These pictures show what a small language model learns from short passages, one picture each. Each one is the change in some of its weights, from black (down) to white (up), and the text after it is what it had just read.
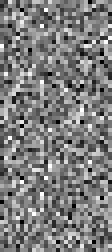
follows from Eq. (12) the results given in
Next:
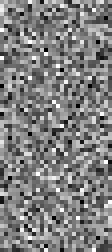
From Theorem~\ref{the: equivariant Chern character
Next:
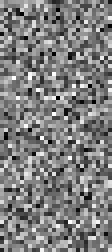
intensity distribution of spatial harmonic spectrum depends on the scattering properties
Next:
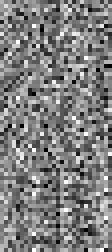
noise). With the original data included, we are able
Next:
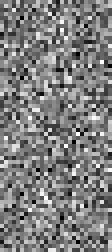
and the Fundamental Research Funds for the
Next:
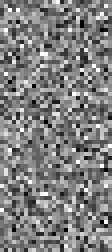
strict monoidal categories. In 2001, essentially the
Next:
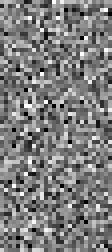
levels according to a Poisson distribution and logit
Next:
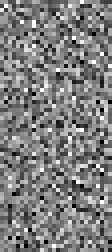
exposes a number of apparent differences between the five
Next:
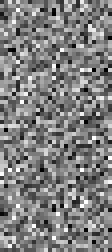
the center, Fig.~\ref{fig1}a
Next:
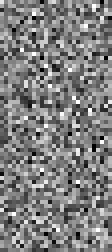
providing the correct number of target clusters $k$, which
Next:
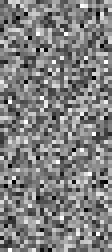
to obtain that for some $D \in
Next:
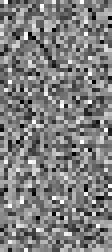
If the interactions are strong, the non-interacting
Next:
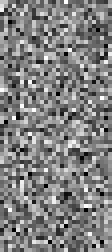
create a lens or externally touch,
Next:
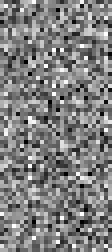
because obtained from a more recent version of {\tt
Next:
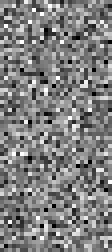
including moist and biological ones (Supplementary
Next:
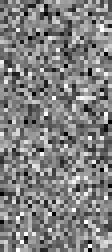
and 90 percentiles of the metrics for the
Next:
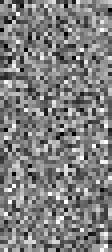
= 0 cm}] \node[myvert]
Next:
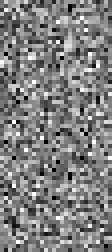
for $\kappa \in \R\setminus
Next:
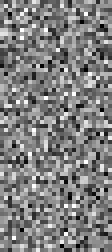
numerical algorithm\label{sec:x-v
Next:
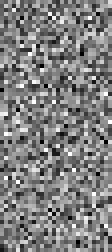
and the $k$-NN method with different numbers of
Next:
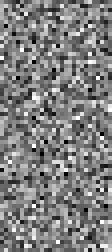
&= \lceil n/2 \rceil -
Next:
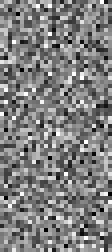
subjected to high tensile rates. As
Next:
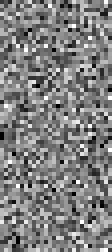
of $e_a=\begin{pmatrix} a
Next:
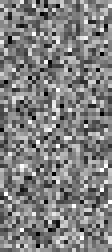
von~Neumann inequality. Lotto and
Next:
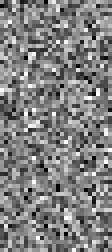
for $0\leq s\leq 1$. The
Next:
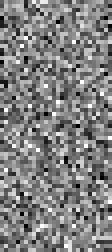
the exceptional divisor of $\pi_Q$. The following
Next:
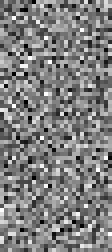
at rest, its mass can be obtained by solving the
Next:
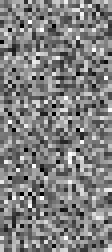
is a $\borel$ equivalence relation is
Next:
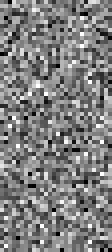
All panels are centred on the minimum potential of
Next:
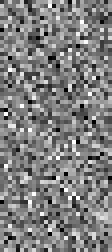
order terms}.$$ Observe that here we want lower order
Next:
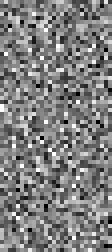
quantity of $C_K$. Luckily,
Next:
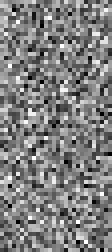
quantitatively they differ from one another. The divergence seen
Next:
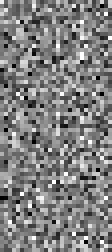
by formulas (5.27). Now we can derive
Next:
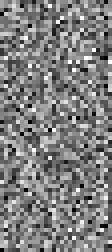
to examining the scenario that emerges under this
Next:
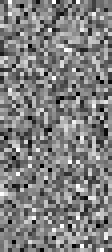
a finite length $R$-module by CM modules of
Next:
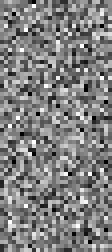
grading $$A= A^1_\bullet
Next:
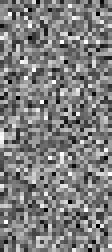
approaches \emph{number of in-links}
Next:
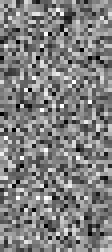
let $\bar{M}$ be the set of equivalence
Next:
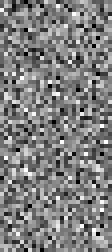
instances include the Uncapacitated
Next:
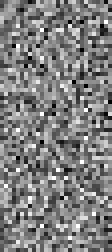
our fiducial esdT candidate
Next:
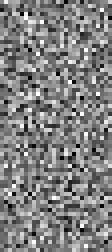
(\ref{I2}) we have, taking into
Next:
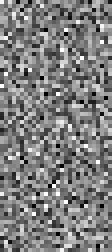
we claim that $\varphi' (t) <
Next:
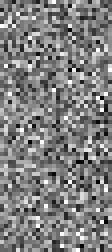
changes as a parameter varies. There are different types
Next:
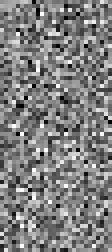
\mathcal{A} }^{*}$ does not
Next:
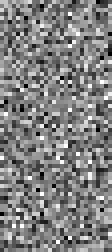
characteristic for compact radio sources. It is clear that,
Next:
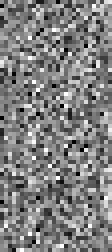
for any $(t, x) \in
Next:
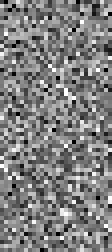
according to \texttt{RP20}'s global
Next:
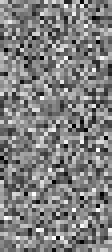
and the lateral NW growth depending on the
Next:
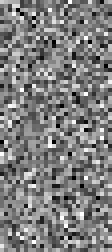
general case would be of rank 3. Factorising
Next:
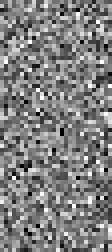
roll-to-roll (R2R)
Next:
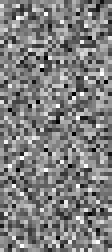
samples and $D$-$T$ relationship. ##
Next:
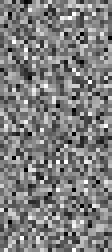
angular momentum for a given sma, $a$,
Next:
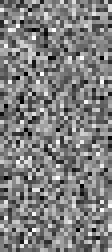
equation using the previous estimation of the populations
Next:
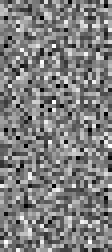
operator algebras are obvious examples of local vertex operator algebras.
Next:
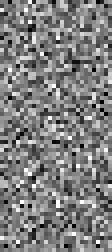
can order, although at very low temperatures. The low
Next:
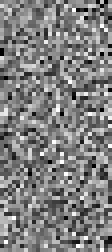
cell division (i.e. arrest of
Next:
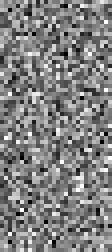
> 0$. \ Using the SDDE
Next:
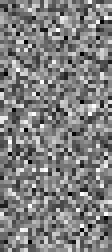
along the \textit{p-n} interface by
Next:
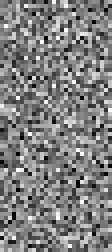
junction of InSb particles $r=100
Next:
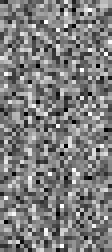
$2$. More refined information on the structure of
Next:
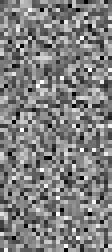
the inverse problem of representation theory [in Russian].
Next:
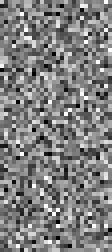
have the drift condition \begin{description}
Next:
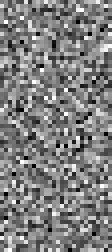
and Sun \cite{[QX]} used success
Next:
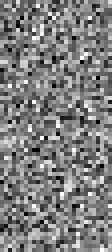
by the $\frac{2\pi}{\log
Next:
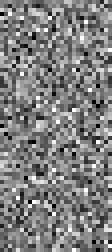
the second term in the right hand side of equation
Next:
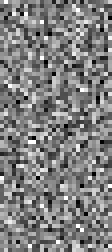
all $n \le 0$ we set
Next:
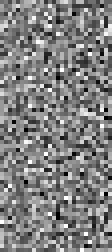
[z,y,x,x]$. By symmetry
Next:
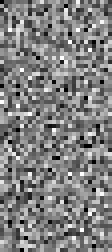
\left( t \right)}}\right\rangle
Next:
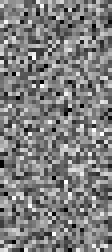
of $Y(\mathbf{s};v)$ is
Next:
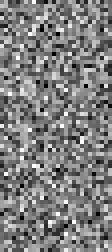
after discounting the unreceived
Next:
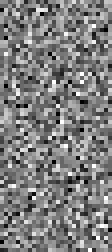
= 0$ and the characteristic length $L =
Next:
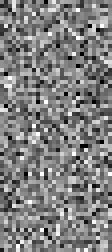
anisotropies of the \LY\ relation are
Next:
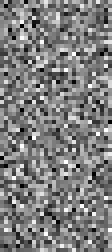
inter symbol interference (ISI). Since the
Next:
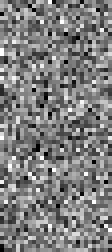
study of concentration of measure for Markov
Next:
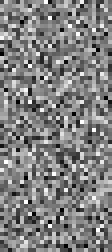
that a correct way to obtain the standard oscillation phase
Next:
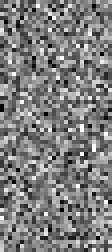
of the walk $w$ and not of the
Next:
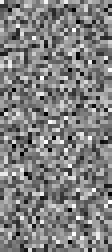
3hrs. Plastic vials and
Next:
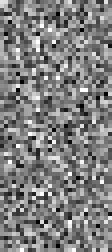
space $X'$ such that $X \subset
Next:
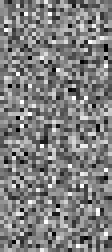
\end{proposition} \begin{proof}\quad
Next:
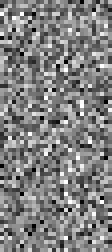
From left to right, this figure shows the following:
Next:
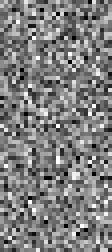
acted on trivially by $K$.}\\ In
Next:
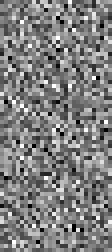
order that the holonomic quantum gate is
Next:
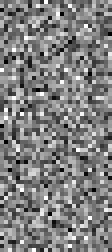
is impossible because $L({\bf X}\backslash
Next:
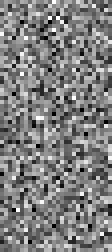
the second one given by composing the natural embedding
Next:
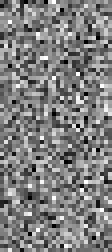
U$ for any $i\in I$
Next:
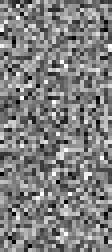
\quad \text{and} \quad
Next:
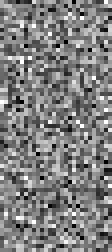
\ref{attractor_T}, one has
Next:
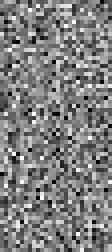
sources. %detecting the singles counts without
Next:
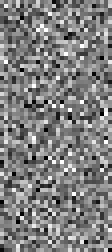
root of a constant) the bounds obtained with the
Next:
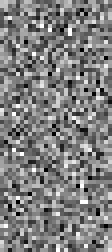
$L^{2}$ space \begin{equation*}
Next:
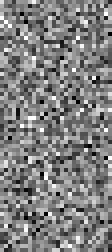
not follow a purely Gaussian profile, therefore only the
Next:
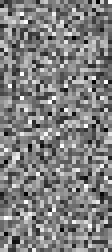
and red histograms are for brightening and
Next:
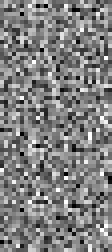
we get \begin{eqnarray} Q(r)
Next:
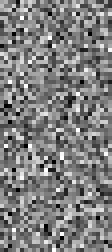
the assumption that $\tilde\eta$ is a point
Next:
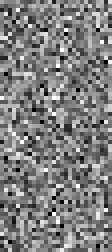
theorem, one sees easily that $\varphi$ is
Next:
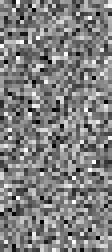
to the workshop ``Discrete and Computational
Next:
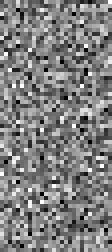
two vertices are adjacent if their product is zero. We
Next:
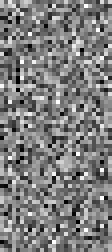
\section{Single particle equations of motion: the
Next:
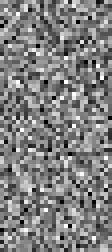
$G$, respectively. Then the following three conditions are
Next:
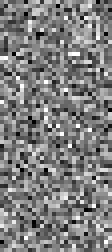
for the application of It\^o formula with some
